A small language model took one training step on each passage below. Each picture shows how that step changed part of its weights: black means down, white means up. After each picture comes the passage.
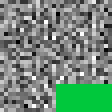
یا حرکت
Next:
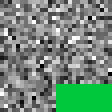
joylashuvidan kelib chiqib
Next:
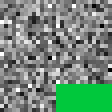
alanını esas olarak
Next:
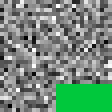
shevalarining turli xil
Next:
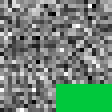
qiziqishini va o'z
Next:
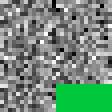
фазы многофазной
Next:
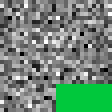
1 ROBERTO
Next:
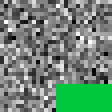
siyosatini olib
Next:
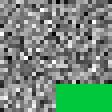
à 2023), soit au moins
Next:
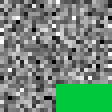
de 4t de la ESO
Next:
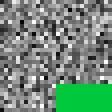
A., & Gülgün,
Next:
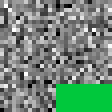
мере у вези са
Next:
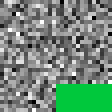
respectievelijk de
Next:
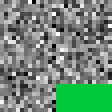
estudo do comportamento de
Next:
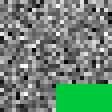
des parties prenantes par
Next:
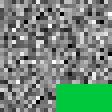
sebuah narasi secara
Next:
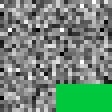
به درستی
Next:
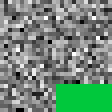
mit einem WBA, wie
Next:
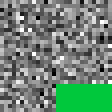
que la majorité de la
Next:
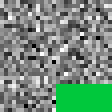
das complicações em associação
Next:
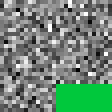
–, ocupando cargos
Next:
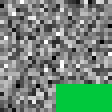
de gestion (DCG)
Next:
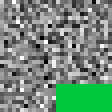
знову фактично
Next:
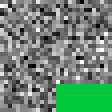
la política, como si un
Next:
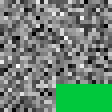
глагола *to
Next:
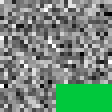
qobiliyatlarini rivojlantirishni
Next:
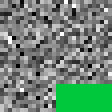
und Perspektiven, in
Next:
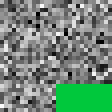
pengakuan sangat
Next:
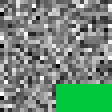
Die Anforderung der
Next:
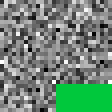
de *Los cuentos de
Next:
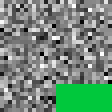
Samieva Gulnoza
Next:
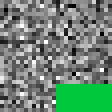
también al desarrollo
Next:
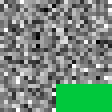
São Paulo: Editora
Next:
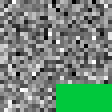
stories and the essence of a
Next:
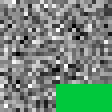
bir qator ongsiz
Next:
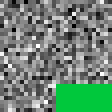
группах занятия
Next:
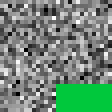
que las prostitutas te
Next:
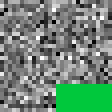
Aristotel (er.av.
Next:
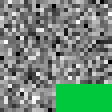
produtos patológicos,
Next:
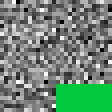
BRMlar orqali
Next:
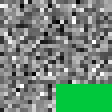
condena a los habitantes a
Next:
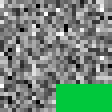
yagona aniq.
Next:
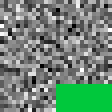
la implementación de estas
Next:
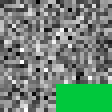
Routine bekommen.
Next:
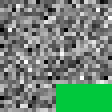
eri õppurite
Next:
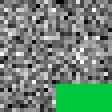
giuridico si pone in
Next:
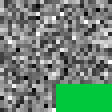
Ciri polen dan daun
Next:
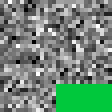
Серия : Естеств.
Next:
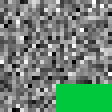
16% señala que
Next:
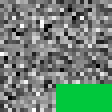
rend possible la
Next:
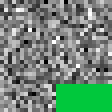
Con el trasfondo de la
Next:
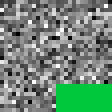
Research and Review,
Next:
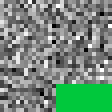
de contaminación, la
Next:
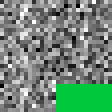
проблеми; старі
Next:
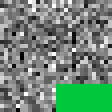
и убедительных
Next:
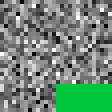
ex-diretora do
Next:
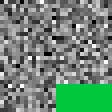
(0 означает, что
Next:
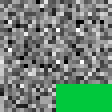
ini menggunakan konsep yang
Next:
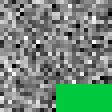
FTIR ha aumentado la
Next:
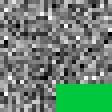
er andere normen en
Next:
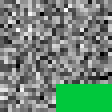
обеда гостям
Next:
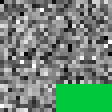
Tentu ketika aturan
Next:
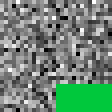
21 CFR Part
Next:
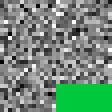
размеры мышечных
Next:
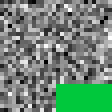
језикословац В.
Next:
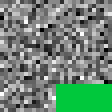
انسانی را
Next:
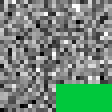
esa bu harakatni
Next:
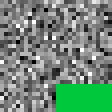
التوحد، حيث
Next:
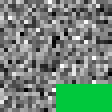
el investigador que logra
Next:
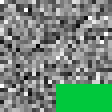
analysis, word
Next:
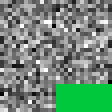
vielām, kā
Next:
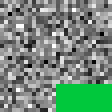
contenidos del curso Open
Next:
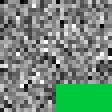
Dair Notlar I”,
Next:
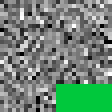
seri olarak üretimine
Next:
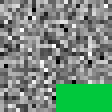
qilingan umuminsoniy
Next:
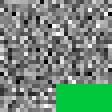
drenagem, todos
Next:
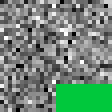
dengan teknik analisis
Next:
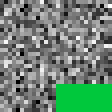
sol tildi payda
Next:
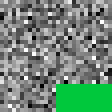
unidades resistivas y formaciones
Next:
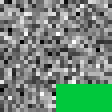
acuado? Laura: A
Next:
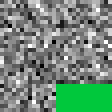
die auch über einzelne
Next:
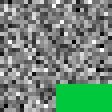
ce qu'ils font et
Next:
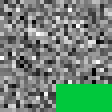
csak jó lesz
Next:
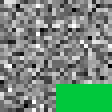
innovative work
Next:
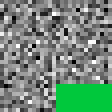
haïku et le
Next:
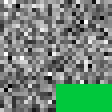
akuatik sensitif
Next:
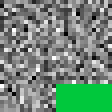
dijadikan simbol
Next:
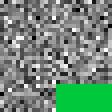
fait à la *conscience
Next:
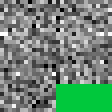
y es probable que
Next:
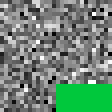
cuidado del agua es
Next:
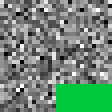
ва ижтимоий сиёсатни
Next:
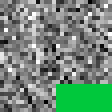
Ca rezultat,
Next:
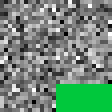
Ahmad Yassaviy
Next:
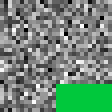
regime of martial
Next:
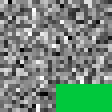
imkonini beradi.
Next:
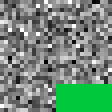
tangkap ikan
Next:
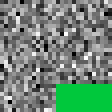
eng ko’p joziba
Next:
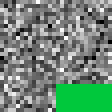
прибыли и может
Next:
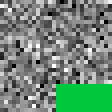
ko'lami o'tgan
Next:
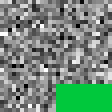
yetarli, muhim
